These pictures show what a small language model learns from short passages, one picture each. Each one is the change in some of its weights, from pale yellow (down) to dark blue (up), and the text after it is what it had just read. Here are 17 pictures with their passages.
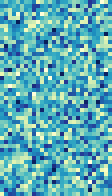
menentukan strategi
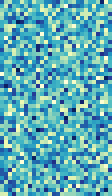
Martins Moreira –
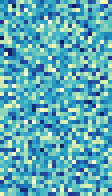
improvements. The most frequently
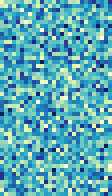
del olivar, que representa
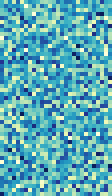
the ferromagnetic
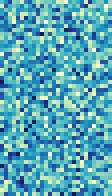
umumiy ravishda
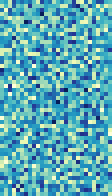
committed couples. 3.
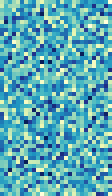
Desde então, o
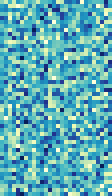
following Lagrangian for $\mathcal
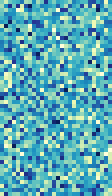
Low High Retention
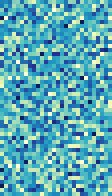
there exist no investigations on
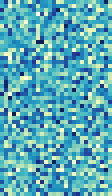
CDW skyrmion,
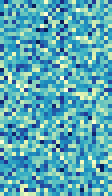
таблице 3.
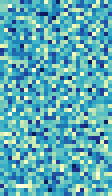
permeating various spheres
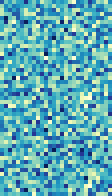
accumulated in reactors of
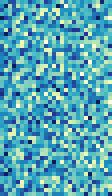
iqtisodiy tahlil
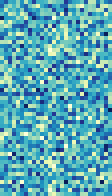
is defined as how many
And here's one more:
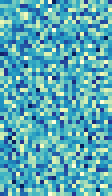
provide information on different aspects such
